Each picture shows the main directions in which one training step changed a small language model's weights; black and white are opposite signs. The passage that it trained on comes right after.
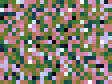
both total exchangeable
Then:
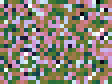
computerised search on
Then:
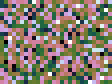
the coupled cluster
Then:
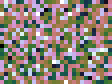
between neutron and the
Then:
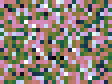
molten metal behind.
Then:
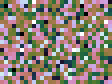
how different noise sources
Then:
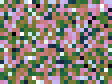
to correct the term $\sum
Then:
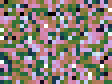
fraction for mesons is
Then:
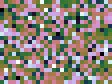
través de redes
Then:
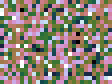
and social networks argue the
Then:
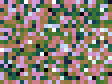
that the approach is scalable, and
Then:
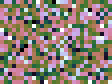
mas também
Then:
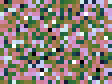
near Monteforte
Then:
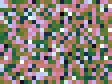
the absorption feature,
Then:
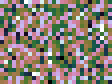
producer of Kelantan,
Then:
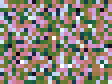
the situation in
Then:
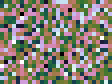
utilisé partout.
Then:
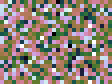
size. In this work, we
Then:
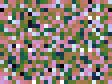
high correlation. The correlation between
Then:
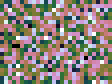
will make an effort
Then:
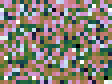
de gestion joue un
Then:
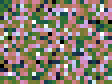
studies that explored the
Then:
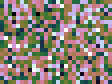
be fluent (1).
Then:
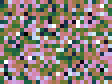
with the DO directives
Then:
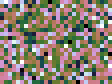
va umuminsoniy
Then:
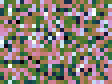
avenue for achieving
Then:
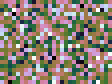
professional creativity,
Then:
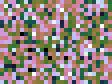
value is or can be created in
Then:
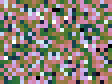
numerical calculations were
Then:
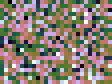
Sua imagem
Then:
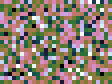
investigate such polynomial
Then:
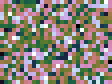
Strongly agree
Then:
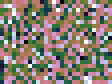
generalized Bol loops
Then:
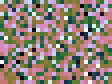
to investigate flow in
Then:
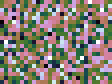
error analysis was provided for
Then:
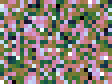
classroom teaching should be
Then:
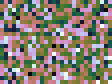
to pre-primary,
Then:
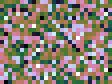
crucial importance. The
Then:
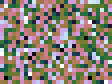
most famous examples of an
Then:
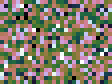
evolution of international
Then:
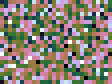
resulting from the preparation of
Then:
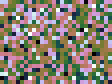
can also be seen as a
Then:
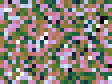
about the lifestyle of the
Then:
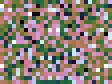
if the major syllable
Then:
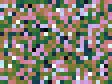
X there exists an $m
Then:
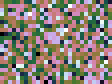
dans un contexte
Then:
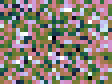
density matrix ranges and all
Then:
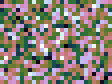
Source Length of the
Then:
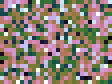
love that enables them to
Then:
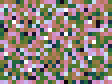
approximation) approach using the
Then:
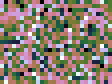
Scientific Collaboration
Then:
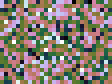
well known southern object
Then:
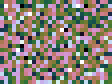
+ \pi f \Delta
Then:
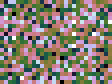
vulnerabilities using
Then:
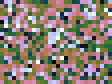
a mean-field calculation.
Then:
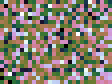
to find out the attractive
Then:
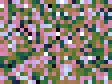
of shaping behaviour by
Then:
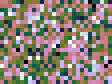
English in an
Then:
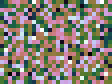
the graph shown in Fig.
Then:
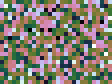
increasing from top surface to
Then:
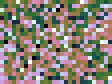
low frequencies, where the
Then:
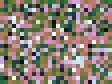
construct and verify the
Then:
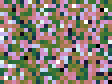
manuscript. LS
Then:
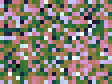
the recent SM predictions for
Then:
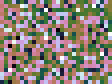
Clarin Freshwater
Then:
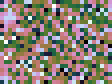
clases de Educación
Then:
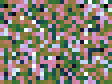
these effects are relatively
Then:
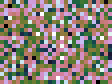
was provided differentiation in both
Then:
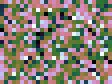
annually. All these
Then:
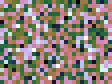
has 2 or 3 risk
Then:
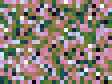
In the very narrow
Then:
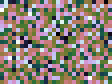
was supported by generous
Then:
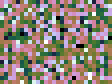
line between what is good and
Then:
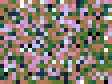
Шиф, и
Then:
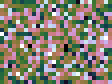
The findings obtained from S-1
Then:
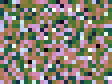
conditions were the same.
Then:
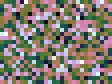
plantios para garantir
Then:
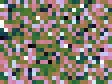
we find a mixing parameter
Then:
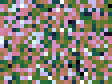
a graphene stripe with
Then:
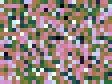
variations in the types of
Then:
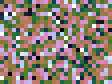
y segundo grado)
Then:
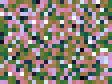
and allow users with
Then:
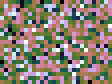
для низко
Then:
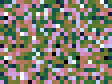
totales. Surge de la
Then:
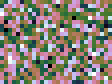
provision of reservoirs
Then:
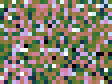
HP Taller de
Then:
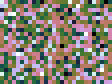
they are critical to digital
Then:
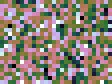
KS, DH,
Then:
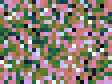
kislorod bilan
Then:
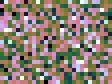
of pool members and the
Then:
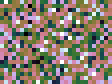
or inaccurate data
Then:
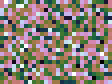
of Sarnena
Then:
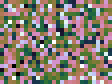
mapping - hereafter
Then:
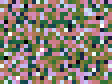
(number of negative
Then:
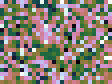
trends, and developing
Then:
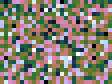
directly incorporating
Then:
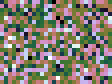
that as a function of $\omega$,
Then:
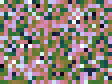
to prevent problems such
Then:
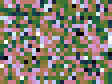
system that guides a
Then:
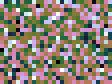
ko‘rishda ham
